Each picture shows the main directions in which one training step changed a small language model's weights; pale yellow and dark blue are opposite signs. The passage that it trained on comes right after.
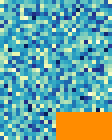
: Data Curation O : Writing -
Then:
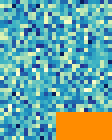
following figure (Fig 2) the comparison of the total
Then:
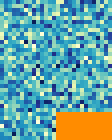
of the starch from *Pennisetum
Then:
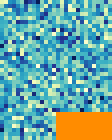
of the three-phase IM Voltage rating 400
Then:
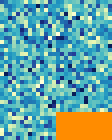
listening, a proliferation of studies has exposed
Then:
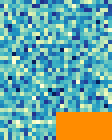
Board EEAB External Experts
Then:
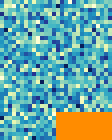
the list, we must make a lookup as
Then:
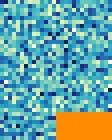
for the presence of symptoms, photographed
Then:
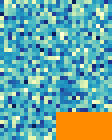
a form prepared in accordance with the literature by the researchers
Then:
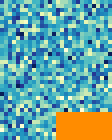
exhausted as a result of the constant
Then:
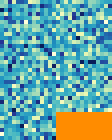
check reproducibility. In particular, the responsivities
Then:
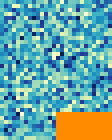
Date of Discharge: _____
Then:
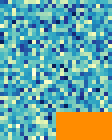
reaction intermediates by setting a force cut-off
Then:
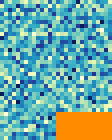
phase to the red. Test for reducing sugars
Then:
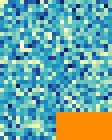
of multi-media in terms of learners’
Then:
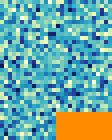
1 \rangle$ $\langle 0, 1
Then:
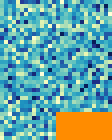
source for the provision of mechanical energy in industry and accounts
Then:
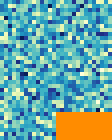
use MovieLens 1M dataset to test
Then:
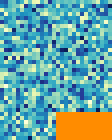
removing for the main and side street
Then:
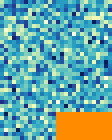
as the area under study; (2) the
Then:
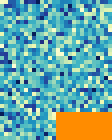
of 2 min 20s. Most of the visitors
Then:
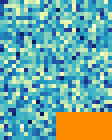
of Understanding) with the institutes of other
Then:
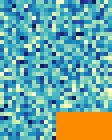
of the failed link detect the failure of the link
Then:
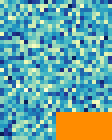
conclusion, Raman predicts that the reduced catalyst
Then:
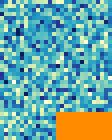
all territories, landscape is where the Earth is
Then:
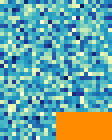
27 alternatives is carried out based on PSI method.
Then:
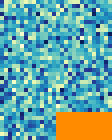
a particularly successful variant of these models that has become very
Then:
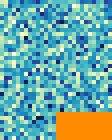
perception among Indian citizens. The conducted survey revealed that the
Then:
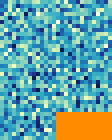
practices novel to the East African farmer. This
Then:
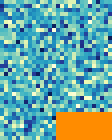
RMSE N-RMSE M-50
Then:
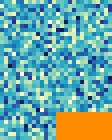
Encyclopedia of Digital Communication and
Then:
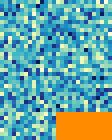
\ln y_i}{n \cdot
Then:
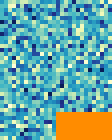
new level of 1.5\$. As you may
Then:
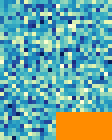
Biuret test - + Steroids and
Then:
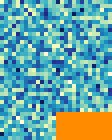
days of storage. At the end of storage, the
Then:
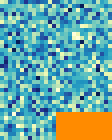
achieves the objectives of classification accuracy with the less computational
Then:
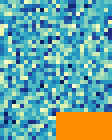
Exostosin 1 and 2 that accumulated in
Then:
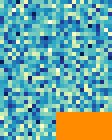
be true: $$H = \{ \langle Q
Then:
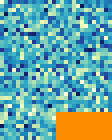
given. In [21], a multilevel trust model
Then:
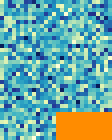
in the years 2018. Average return for the past
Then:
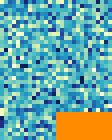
has been calculated by the risk table range between 1 to
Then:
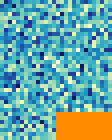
we initialized the weight and biases; these are
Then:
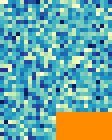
of the culture, a spore suspension was made
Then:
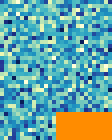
Nusselt number Pr Prandtl number
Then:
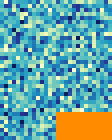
illuminate a frequency domain based classification method for video
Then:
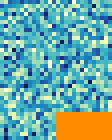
mistake mentioned above is important for each category demands
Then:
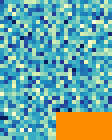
reliability across communication methods. This research significantly advances
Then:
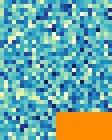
be specified according to job-related academic and/or
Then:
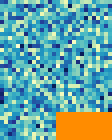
settlement earned in a particular indicator as shown
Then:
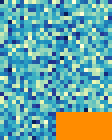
acts of humiliation and or defamation
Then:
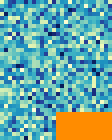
based on the present scenario and global perspective. The university
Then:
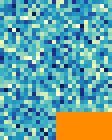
as much as 72% of respondents do not experience social
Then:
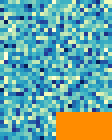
trap. Trapped Insects were taken to
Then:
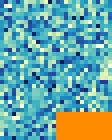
are linked to Ciguatera Fish
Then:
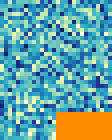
news piece but it goes much beyond that.
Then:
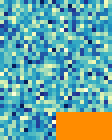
VARIATION OF ELECTRONIC
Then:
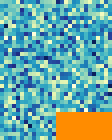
may be sufficiently low to produce usable data
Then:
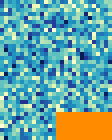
k_v and k_b as positive
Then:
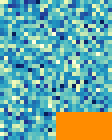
of Indonesia AI Society, Secretary
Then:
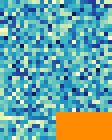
communication of the results achieved at the national and international
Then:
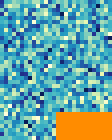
and information technologies. World and Uzbek
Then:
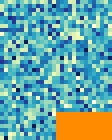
combines the visual attention network (VAN) with
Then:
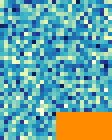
5 Simulation Results for Scenario III
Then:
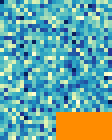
was chosen as an example, although the proposed methods could
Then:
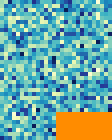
downstream processing. This results in normalised texts that
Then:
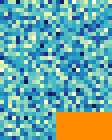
is detected by protection equipment and the line is powered
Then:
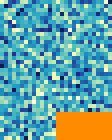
allows one party to send a secret image
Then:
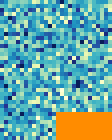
learners, institutions and importantly for the needs of the
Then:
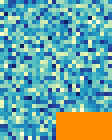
based on the work in [12]. This model has
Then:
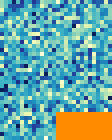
from civic and political activities. Therefore, fair
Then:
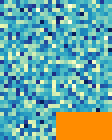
cosmetics, or bio-compatible
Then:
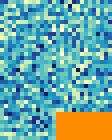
used formula for finding the distance between two spatial objects.
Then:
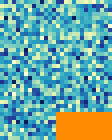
ranges from Rs. 4000 to Rs.
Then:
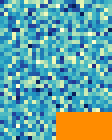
and 29th January 2013. This appears to have been
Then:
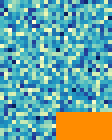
and control, and coordination in team games.
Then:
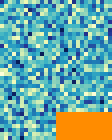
another. This will increase interference at the
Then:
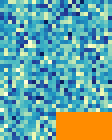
it is clear that it is very difficult to offer a
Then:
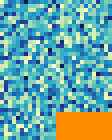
supported mainly by foreign donors. Schemes based
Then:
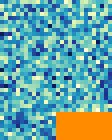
mobility and hyper accumulation capacity was observed for Cd in
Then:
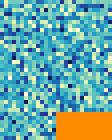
Malaysia Co. Ltd.
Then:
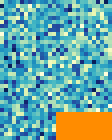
brief overview, summarised in Tables 1 and
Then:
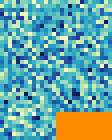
I.; Van Campe, W.; De
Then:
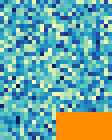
completeness of tourist facilities but also on the
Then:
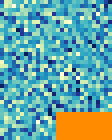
the frequent interaction between individuals with ED in the online health
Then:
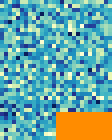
(Beg et al 2008). Water samples were collected
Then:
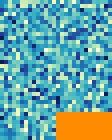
effective. In absence of national legislation to support
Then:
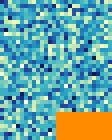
- Training of the untrained data entry on
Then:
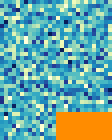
present study was designed to evaluate the role of
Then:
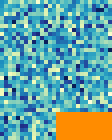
frequent and severe storm surges and intense
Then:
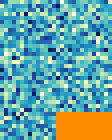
overcome this contradiction to a large extent, allowing
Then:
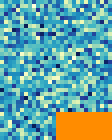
dendrite and end segment radius is represented by
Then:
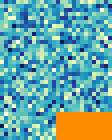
cross checking the encrypted credentials
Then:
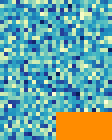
trajectory from post-war devastation to a
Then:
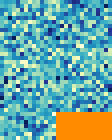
analysis methodology, also frequently referred to as event analysis or
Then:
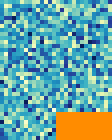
general public (Bosch, 2011). The format
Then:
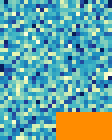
Their results have been checked by other researchers from
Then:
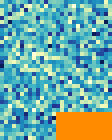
walking, vertigo, and
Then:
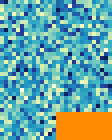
managers should be prepared for variable, uncertain effectiveness, because
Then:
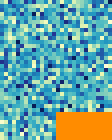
it increased up to 49.3. CONCLUSION From
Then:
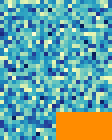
registered. The following parameters were measured at
